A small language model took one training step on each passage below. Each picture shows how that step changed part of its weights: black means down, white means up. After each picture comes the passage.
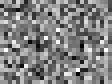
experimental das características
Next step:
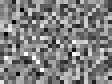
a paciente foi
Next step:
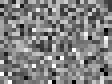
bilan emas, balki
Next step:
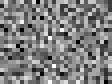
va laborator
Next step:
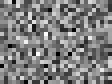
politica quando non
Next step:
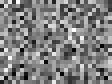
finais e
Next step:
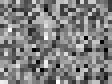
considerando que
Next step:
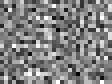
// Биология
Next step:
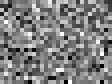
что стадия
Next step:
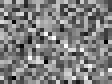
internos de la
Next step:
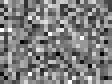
сердца и
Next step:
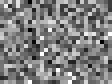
of combined
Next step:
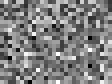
conocimientos mediante
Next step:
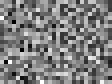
alimento e
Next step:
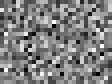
The roles of
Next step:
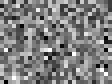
bilan og'ir
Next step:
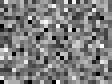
дар як
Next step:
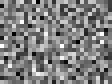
va urf
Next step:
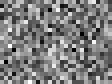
Sciences, Professor
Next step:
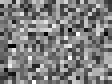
mezon sifatida xizmat
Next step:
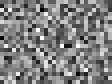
présente étude
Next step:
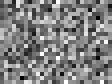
and humanized
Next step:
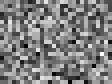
Acesso em: 22
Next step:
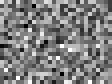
pela porta
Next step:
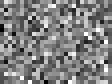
народу є
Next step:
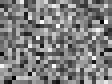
XXI век
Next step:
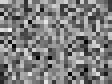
социальное и
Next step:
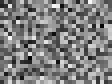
2. Ўзбекистон
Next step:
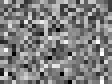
în cauza
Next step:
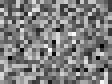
ele não for
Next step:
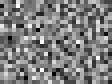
und sozialen
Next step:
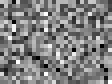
see how
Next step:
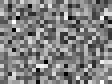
en Banes
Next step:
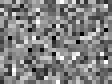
un avantaj
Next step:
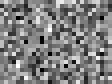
medida que reflete
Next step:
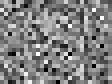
version presents
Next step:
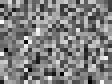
direito à
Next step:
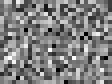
sobre violencia de
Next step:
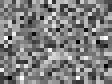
associés aux
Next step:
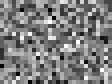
para evaluación:
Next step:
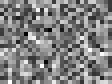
развитие различных
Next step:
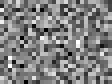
proposer à
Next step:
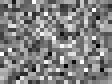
agama sering
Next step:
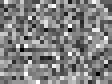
в комплексном
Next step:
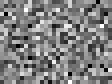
laser- and
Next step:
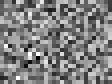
de qualidade e
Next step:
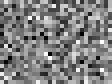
и то, что
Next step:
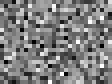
Bukan hanya
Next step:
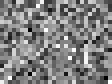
deals just
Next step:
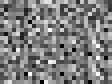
но и в
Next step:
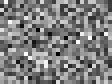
uchun talab qilinadigan
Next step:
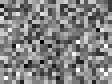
uni samarali amalga oshirish
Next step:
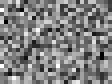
das ações de
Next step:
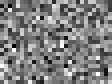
were applied
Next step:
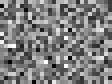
shaxs sifatida barcha
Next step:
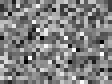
due to the
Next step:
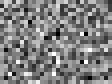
transição da
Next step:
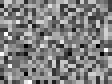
biblioteca No
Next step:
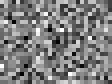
sejalan dengan
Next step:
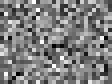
jarayonida emotsional
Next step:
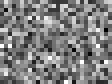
и направления
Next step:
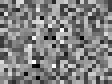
largo de los
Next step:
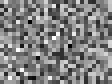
ИИ для
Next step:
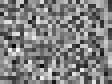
darslarda talabalar
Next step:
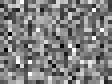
communication. In
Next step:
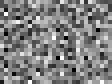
қўллаш орқали
